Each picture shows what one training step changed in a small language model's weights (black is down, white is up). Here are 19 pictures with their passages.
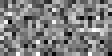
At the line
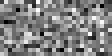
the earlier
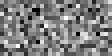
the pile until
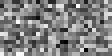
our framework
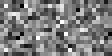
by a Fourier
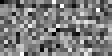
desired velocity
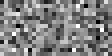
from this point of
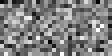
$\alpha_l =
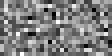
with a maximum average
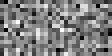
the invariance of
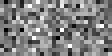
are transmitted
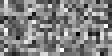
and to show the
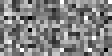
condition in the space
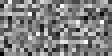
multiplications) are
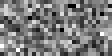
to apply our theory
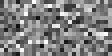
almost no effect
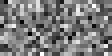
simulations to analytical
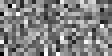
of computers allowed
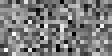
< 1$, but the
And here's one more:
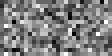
considered when designing
